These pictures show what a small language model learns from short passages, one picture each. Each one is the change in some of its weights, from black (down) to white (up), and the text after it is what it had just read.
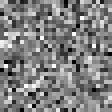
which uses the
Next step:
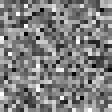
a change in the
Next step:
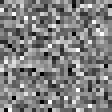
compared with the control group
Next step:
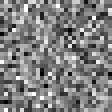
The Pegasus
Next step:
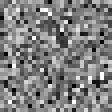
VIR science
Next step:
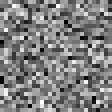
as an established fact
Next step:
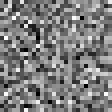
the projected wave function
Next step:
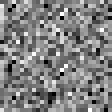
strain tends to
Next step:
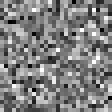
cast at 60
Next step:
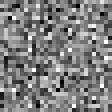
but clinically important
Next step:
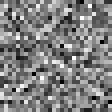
with sentiment
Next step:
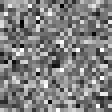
Maximum zone
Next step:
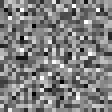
with its most likely values
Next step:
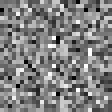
in being involved. We
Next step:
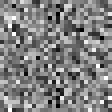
cycle will result in
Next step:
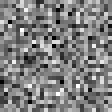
to have a particle with
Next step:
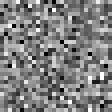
VKC in
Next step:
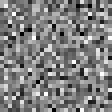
cells that satisfy
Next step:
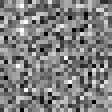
there exists a solution with
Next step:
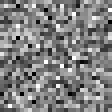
consistently engaged with
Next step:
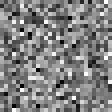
if so, is this
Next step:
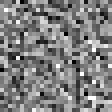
the decoration which
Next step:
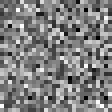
in errors in the
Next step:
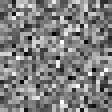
at finite energy scale.
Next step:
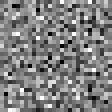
Thus, the most
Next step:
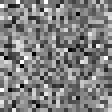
persons is very
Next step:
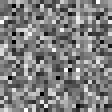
future work to make the
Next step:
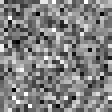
Our techniques are especially
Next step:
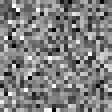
algorithms The new tools developed
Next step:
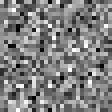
dominant one,
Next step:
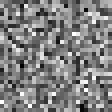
the design of such
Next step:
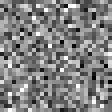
is demonstrated by current
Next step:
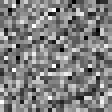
mine. The
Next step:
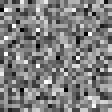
the corresponding BIE
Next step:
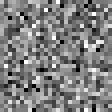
same time, the
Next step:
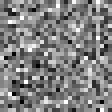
90% of total
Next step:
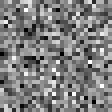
to be a reference to
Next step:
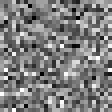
of maximal
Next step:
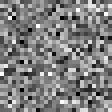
confirms that expression
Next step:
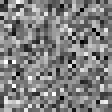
The RF band
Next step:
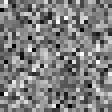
It is production sites
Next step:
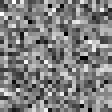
the analysis codes and
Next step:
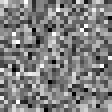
although the cost of
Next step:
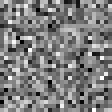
6 Nominations
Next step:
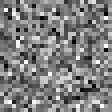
\nodata \\
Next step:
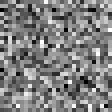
comparison of Si-
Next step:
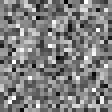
equation (35) the
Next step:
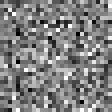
also analyses efforts
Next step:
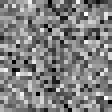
in an almost
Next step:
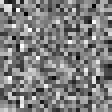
interests or personal
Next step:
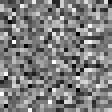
of ω
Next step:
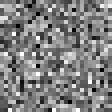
and solving for
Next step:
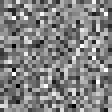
temperature, $\Delta
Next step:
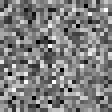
each DM mass
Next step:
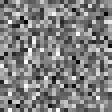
new approach methodologies
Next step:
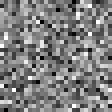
site revealed no
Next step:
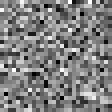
$A$, with a
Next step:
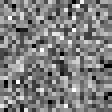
with local science
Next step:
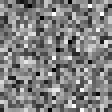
seem to have
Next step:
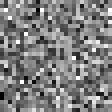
the following possible interested
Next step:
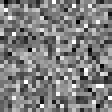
There are no gender or
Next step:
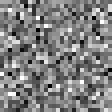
The array,
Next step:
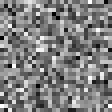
VCDB to create
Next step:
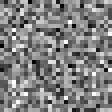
following search terms were
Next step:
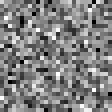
accurate knowledge of the
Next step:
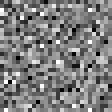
$\phi$ winds
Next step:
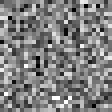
which can be moved
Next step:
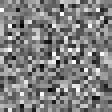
gate in the frequency
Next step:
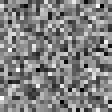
the binding energy
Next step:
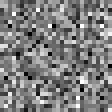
and that support of
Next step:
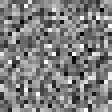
a competitive
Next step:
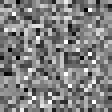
solutions. To make a
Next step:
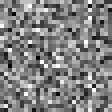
shown to be useful while
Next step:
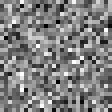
If a L2 is
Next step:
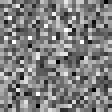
additional filtering.
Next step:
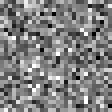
constraint is too
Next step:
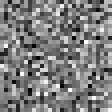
of paths, since
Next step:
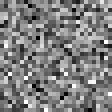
of knowledge resources of an
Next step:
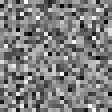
``platform'' and
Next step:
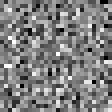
individually isolate
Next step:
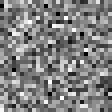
as it still needs more
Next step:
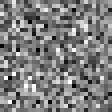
odds of
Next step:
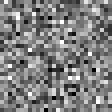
acetate and
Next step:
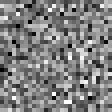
and heat.
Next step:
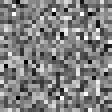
in the past.
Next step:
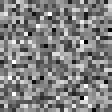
sliding wear
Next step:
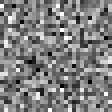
and overall acceptability while
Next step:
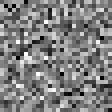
a slight excess
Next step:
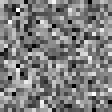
of papers from
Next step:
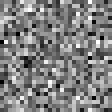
text generation, to
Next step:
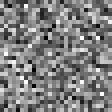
divide the sum
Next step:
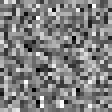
each pixel of
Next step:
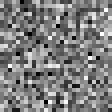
and was used for the
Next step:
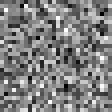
consider the identification of
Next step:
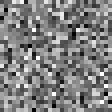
classical limit ($\hbar =
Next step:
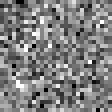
interactions with plasma
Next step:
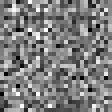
approaches for power theory,
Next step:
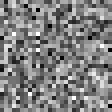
hGA different
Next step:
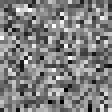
forces Known
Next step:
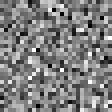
and borrow in
